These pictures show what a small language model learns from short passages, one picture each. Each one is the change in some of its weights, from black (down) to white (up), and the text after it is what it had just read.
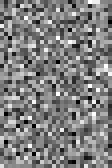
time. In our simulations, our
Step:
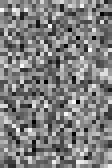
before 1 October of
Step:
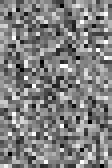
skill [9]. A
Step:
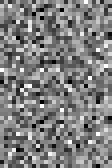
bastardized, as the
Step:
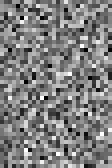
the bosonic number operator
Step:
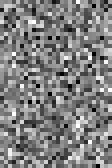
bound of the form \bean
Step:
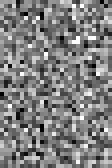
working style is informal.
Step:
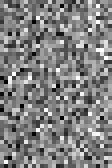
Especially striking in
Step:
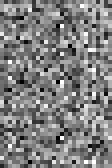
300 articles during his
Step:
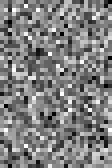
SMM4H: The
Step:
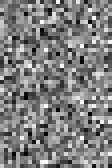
achievements of NRHM
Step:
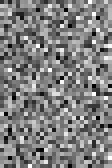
low temperatures, placing them in
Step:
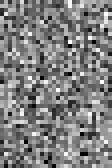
or echo-integration
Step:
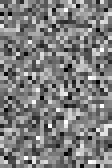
of Business Research*,
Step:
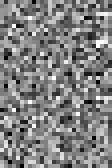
not expanded. Furthermore,
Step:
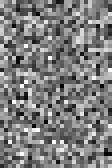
of these studies were focused on
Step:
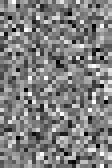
In fact, one chooses for
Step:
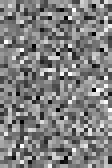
Anderson impurities, which
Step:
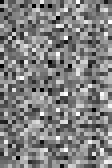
Brouwer's fixed
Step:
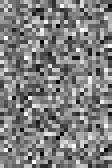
to preserve, express,
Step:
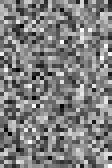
as reported by professionals across the
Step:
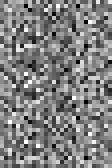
part of the Evaluation for
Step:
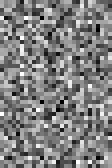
that of the king—a
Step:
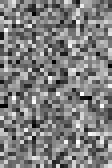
of contributors to this
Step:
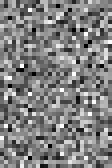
notice that by identification with the
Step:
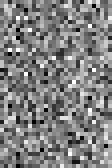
would rule out the mode as a
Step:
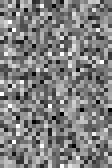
has been no detailed identification and calculation
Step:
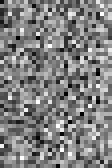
dipolar escaping wind
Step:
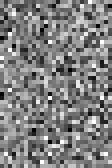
projective modules, the following facts
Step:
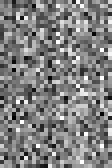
the Stefan problem,
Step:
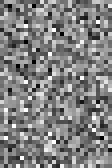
Kingdom SNSF project
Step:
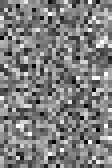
was very significant. One can think
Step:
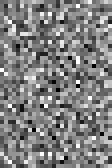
\right]$. Furthermore, by symmetry
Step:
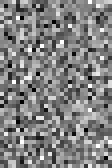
a systematic deviation below the SM
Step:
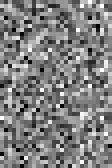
and the characters. This aspect
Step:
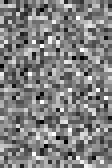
relatively easy to prepare since it
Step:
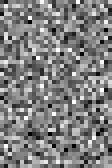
trusted environment and PoA
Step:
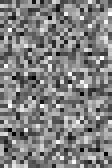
formed in CBM. This work
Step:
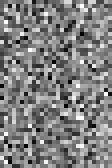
only has better retrieval performance
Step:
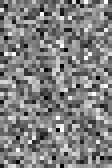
\varphi _{3}\Rightarrow
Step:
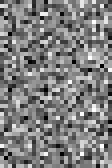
and ensuring access to various tools and
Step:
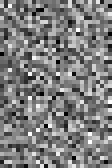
cases, removing a critical edge
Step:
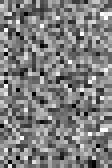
practices performed at the shrine were
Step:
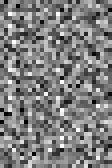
$T$-invariant, whence
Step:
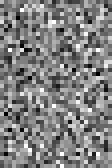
extreme polymorphism in
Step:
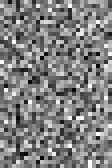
those under 21, are impacted
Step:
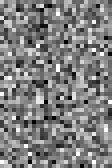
is a basis of solutions for
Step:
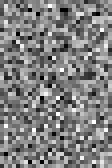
These states are an excellent
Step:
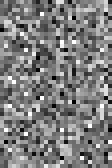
\Phi_k \rangle}
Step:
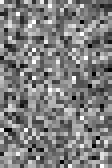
in the subclass of measures supported
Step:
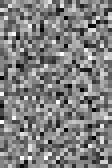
trivial trace, this implies that
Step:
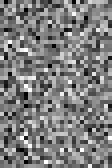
measurements: time variations in the
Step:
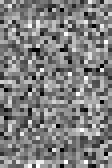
Therefore, we define the final
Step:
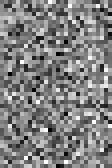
signal to noise of the detections
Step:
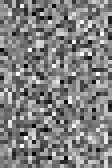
position to propose an estimate for
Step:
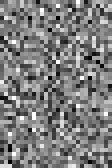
was $P=1 \div
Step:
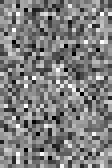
has been tested in clinical
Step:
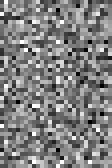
etmek için
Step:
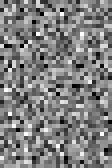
the volcanic perturbations become
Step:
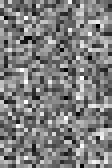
of the EU Projects on
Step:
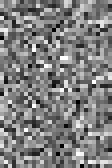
of this transformative
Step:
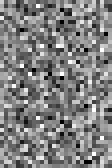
for the asymptotic distribution of concrete size
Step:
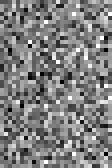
be detected in many systems, the
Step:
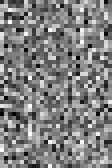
Higgs decays and
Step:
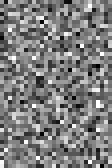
{\it Theorem:} For thin
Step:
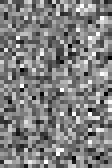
20$ on a linear scale,
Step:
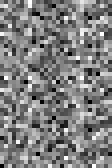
and memorability, and benchmark
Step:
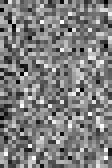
the parallel-momentum
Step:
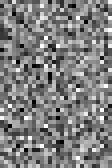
has no red edges and no vertex
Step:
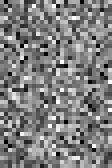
the same image, thus the same
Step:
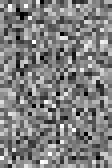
ten times faster [5].
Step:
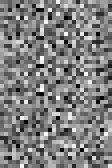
lead to a substantial reduction in
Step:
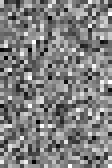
axial intensity for different N
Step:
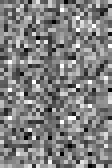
plane. \begin{center}
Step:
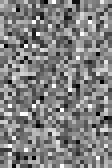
the supplementary materials.
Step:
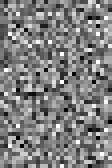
is not large enough. Indeed,
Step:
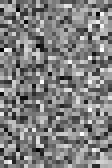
communicates with the dependency
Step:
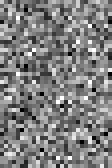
us estimate the measure of the set
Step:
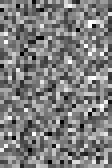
contribute to this goal with innovative
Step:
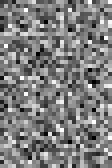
\end{eqnarray} provides a
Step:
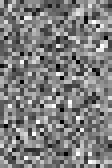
of time are hence called "aligned
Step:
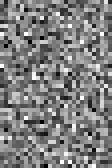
means $u$ and all its
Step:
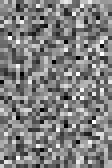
a pilot and can
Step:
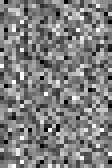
embedding} We recall the following standard
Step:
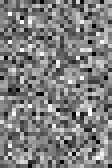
now turn to the second step.
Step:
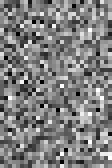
by the vertical lines in connecting the
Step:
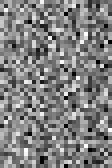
J. Shu, A
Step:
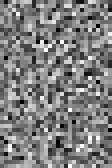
not been submitted to another
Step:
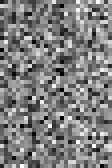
Adaptive Cruise
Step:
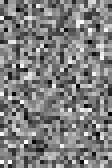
that the diagram below commutes:
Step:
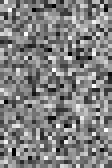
it is finished and has no
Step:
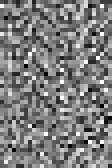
Mathematics and Physics, University of
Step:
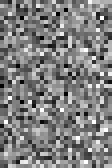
the rotational equilibrium, at all
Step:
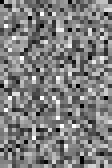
\tilde T_{MN}
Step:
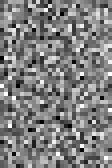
does not need removal before
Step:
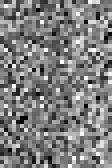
geometric synthesis of the system,
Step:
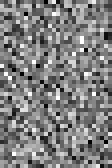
its data from the World
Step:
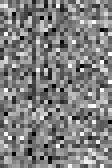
intuitive understanding and serves
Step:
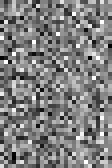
be $\dim V_r =
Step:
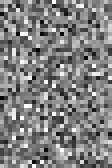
The simulation results shows that 4 is
